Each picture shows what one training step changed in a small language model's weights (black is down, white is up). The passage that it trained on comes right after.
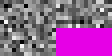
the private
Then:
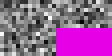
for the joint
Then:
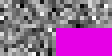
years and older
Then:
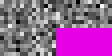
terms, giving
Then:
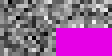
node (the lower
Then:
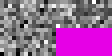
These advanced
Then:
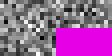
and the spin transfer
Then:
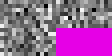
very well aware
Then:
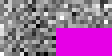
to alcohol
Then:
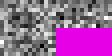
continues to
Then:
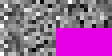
que foram
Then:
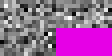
Unlike methods like
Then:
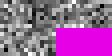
and animal
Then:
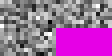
purpose of research
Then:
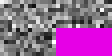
the modulated
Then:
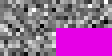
acid composition
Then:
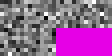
граф де
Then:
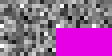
interés en lo
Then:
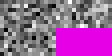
on $\langle
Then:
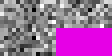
direct extension of
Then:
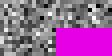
performance compared to
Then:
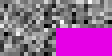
beruvchi bank
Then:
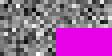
describe in detail
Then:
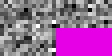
trying to
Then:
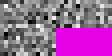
\rangle i
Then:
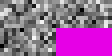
is to analyze
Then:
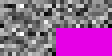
exhibits that
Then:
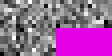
is improving the
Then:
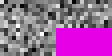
consequence of
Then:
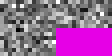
To conclude
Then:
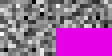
of rice and
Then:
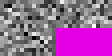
the activity measure)
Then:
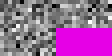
with increasing order,
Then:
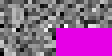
MeV}$, its
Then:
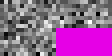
\times 11
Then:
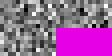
і, як
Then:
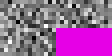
de maturidade
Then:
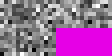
one of the
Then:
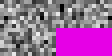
to be build and
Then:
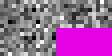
insights into their
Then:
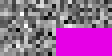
it shows a
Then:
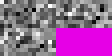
then used to
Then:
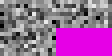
relays to the
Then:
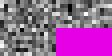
operation, the
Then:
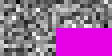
electrical and thermal
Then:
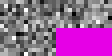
be experienced
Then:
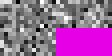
To improve the
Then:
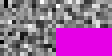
of the institute
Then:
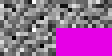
α) is
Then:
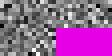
the performance over the
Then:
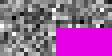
the two coordinate
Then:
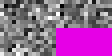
entire duration
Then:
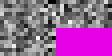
others, such
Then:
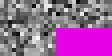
interpret this
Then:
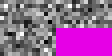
concludes that
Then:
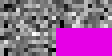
c} \hline
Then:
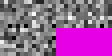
decision making
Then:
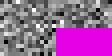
pero menos
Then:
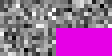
a range of 1
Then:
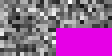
the queues in
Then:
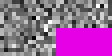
mean values. The
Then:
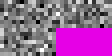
in some cases,
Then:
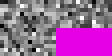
/i/ or
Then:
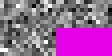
performance. In this
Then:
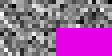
to the 'max
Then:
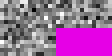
ESR study
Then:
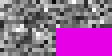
given to the
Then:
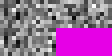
to be further
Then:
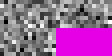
and to achieve
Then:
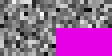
first appeared in
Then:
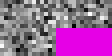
human. No
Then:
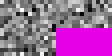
the study was obtained
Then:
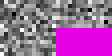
energy never
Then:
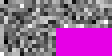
account for by the
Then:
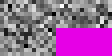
are rooted
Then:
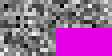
des Universités
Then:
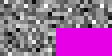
splits by
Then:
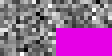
transition along the
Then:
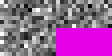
Copies can
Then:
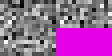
Para a
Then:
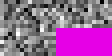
et al.\
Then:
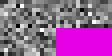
cose che
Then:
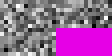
and it's not
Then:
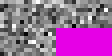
were originally developed
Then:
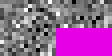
flare peak from
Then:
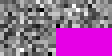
initial cut was
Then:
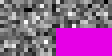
This material will also
